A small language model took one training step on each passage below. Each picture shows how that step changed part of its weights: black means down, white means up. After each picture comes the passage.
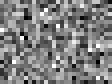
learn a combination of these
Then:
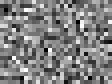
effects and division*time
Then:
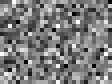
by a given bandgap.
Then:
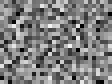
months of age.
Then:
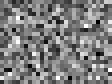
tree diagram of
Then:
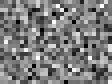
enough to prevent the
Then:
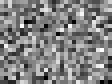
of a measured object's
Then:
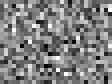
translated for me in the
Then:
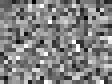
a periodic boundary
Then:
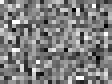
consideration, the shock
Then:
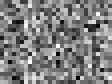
for the different water treatment
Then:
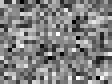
In this context, the
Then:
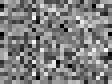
(61 years and
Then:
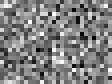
and shown in Fig. 1 and
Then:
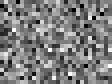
one or more regions with power
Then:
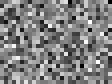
part of the software
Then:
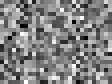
phases of recovery.
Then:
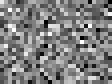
Empire, including the
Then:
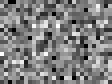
a quadratic correction
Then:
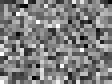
the quadratured and
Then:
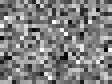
reductions in memory or
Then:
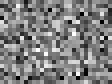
power law inflation will
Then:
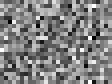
energy. To verify the
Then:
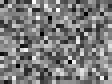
decision to distribute the
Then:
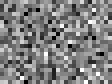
generalised MDFs and
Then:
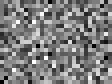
single electron charge can be
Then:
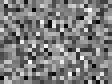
they should serve well to
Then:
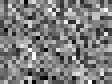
funding already
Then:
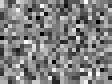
variety (Fig. 3 A
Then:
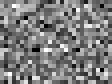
for the larger bead
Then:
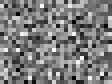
information literacy and how
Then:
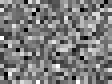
PVC membrane
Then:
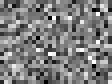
used to remove the
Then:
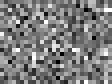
on a relatively small number
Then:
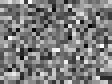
carbide is lower than
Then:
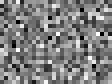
radiation leads both to
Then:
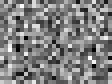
NLP task to
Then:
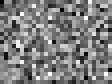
to a non-chiral
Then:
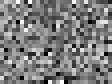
limbs, and dead
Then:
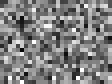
due to increases in values of
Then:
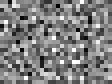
the coercivity
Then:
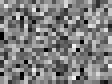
and population characterization.
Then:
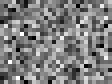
Engineering, University
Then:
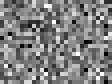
Successful examples such
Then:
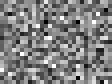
for 15—20 min during
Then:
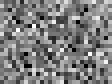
homogenization and
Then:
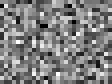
was both a product of and
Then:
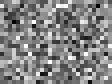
Q. Wang, K.
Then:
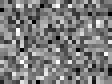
artistic style
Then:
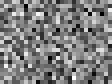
K}$ indicating further loss
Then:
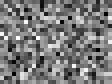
the presence of the symmetry
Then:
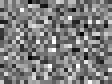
could well be carried out
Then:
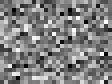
Phosphorous levels
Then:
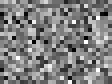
$L_{\rm d}$ using
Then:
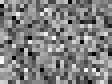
50x, which includes
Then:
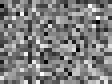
crystal can be
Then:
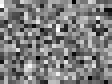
song that some of you
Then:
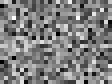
roughly half have
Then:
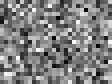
galore. What
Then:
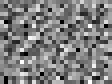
originates due to some
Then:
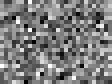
neighbouring 89
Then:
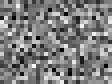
of the radiation generation.
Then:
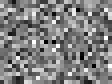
Held on 7th -
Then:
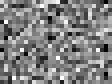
that were discussed in the first
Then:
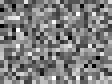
patterns can be seen
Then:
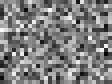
cross-section in a
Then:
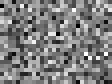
usual relativistic
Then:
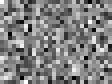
strain rate effects are studied
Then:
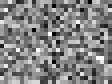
(BSM), the
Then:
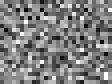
the environment in which the
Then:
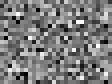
$E$ and the the
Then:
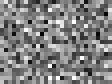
these circumstances,
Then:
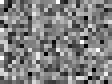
Notice that the intersection
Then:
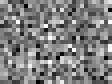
small number of citations,
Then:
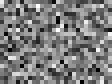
understanding of the dataset
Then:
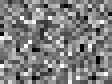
We examined the effect of the
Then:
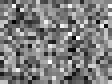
Sudamada and
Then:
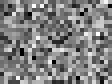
(10 images per class).
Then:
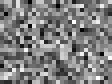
the final stage of the
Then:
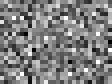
slightly lower accuracy
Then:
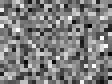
provides a recursive
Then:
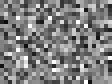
a proof of Theorem
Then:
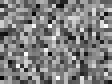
many similarities between
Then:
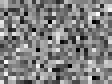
0.07 mags on our
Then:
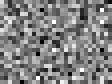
as an example a typical
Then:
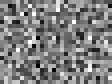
between the countries. The
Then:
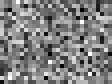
the typology demonstrates
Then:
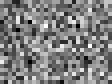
microwave background
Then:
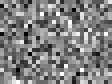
ONe, and not of
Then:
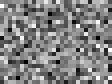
procedures were approved
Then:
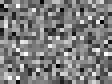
first approximation they confirm
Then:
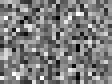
and future work in section
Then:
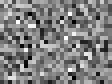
the effectiveness of
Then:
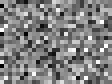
have been a subject of
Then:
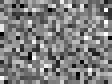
and more unstable,
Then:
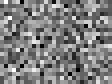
open question. This
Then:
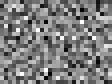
the presence of gravity
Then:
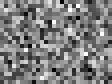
the modernized target
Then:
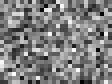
parts: 1) a
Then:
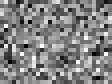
conceptual, as in the
